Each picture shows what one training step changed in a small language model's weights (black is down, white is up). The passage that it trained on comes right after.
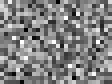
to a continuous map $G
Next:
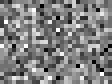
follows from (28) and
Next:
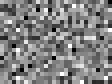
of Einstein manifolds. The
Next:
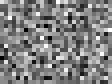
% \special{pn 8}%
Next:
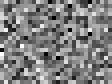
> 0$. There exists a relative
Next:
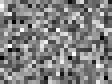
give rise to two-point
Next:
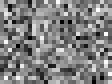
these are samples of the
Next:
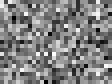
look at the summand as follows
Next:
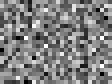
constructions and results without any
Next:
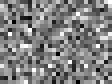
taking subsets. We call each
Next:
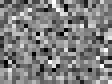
every object. We will also call
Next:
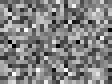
the last. Then, the
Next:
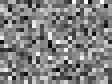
this infinitesimal variation as
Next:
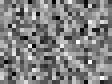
particular, $f$ is
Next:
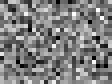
elements of order $7$ in
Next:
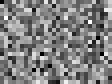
a stable matching
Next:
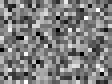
those due to noise and
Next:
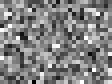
adequate partial semigroup and
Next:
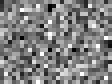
definition provides the framework to
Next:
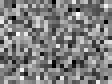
of the solutions to the nonlinear second
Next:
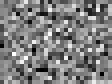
The wind forcing is described
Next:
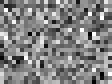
also provide contour integrals
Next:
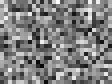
estimate is not corrupted
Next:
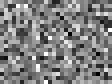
of Dupin and a conjecture
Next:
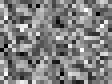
not true that the distributions of
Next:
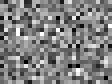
monodromy of solutions to
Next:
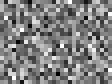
coefficient, on the other words,
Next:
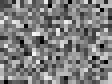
This is unusual,
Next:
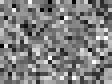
sign by the plus sign
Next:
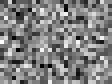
each prime $p$, the
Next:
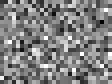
problem under investigation and,
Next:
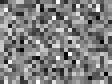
\M$, de sorte
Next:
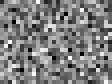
$\varphi$ be a continuous map
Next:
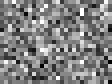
of {P}robability
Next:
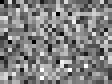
is an $\epsilon$-regular
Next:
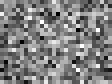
is well-defined in terms of
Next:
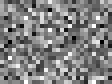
for $1 \le j
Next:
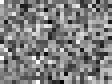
resolve this question in the
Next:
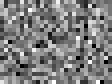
derived category of a dg
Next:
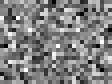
1 \leq i \leq
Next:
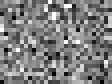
we read off the resolution
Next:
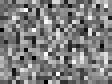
Define $Y_s^* =
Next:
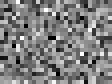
radius of the unperturbed
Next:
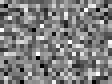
{- \delta} \otimes
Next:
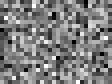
symmetric spaces, twisted affine
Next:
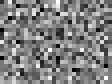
are going to discuss
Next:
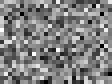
are colinear) if and
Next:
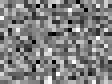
be feasible due to
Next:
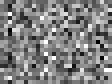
the same statistics in the limit
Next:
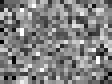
invariant (or shortly
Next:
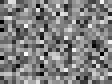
and the first and second derivatives of
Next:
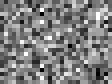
hypergeometric series) was studied
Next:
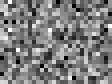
from the fact that the family of
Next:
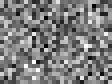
\end{definition} In
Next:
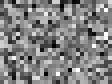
Max BET with size
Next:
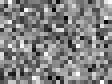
u + \del_x
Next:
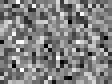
vertices are then colored using
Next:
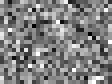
for exponential sums satisfying a
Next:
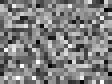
the action of the reflection group
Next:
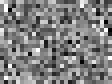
prove $\ca C_i$
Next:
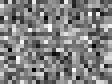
Then for their coefficients we have $$
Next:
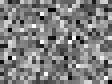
The significance of defining classical
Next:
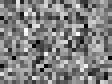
good reduction, we say it
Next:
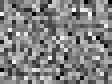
of $T$ again by
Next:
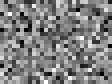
corresponding $(1,5)$ to
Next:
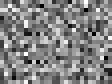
illustrated in the example that is
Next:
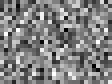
a configuration $\eta \in
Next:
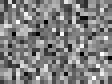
domain in ${\Bbb C}$,
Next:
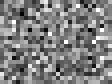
accompanying terminal
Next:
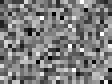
gradient ascent (for dual
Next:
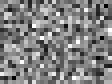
spaces. Consider the three-dimensional
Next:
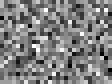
process of crowd motion
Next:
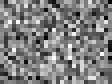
[BW], is given the
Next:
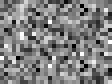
fourteen points lie in
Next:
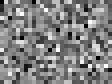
type to reduce a 3 dimensional
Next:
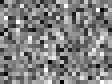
Figure~1b). A
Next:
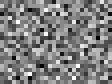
and we will search for
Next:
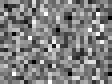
processes.\\ \\ {\em Mathematics
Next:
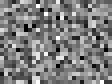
sums and the functional equation of
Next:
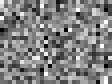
The goal is to make a
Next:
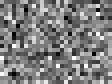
\\ \hline $2\cdot
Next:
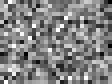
between free groups (a question
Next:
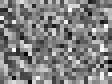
finite. For $v\in
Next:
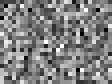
in $ \alpha $ for fixed
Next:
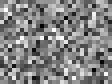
that the classical master equation
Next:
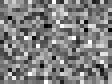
$R$ centered at
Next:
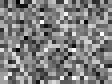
$G'$, called the dual
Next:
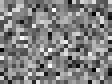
the specific needs of certain
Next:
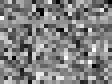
its center. Clearly
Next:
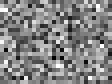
that all indecomposable factors
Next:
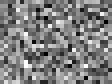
(the product side) was already
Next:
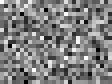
$\delta$ neighborhood of the point
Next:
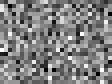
we would like to give a simple
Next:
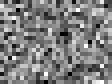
The way to get around this problem
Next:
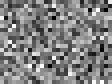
$v$. The following lemma allows
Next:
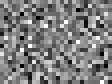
right-hand side of the previous
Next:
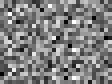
the main results the following four
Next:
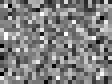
Note also, that the basic
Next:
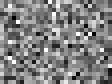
show the lack of exponential decay
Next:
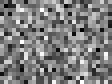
we get \begin{equation*}
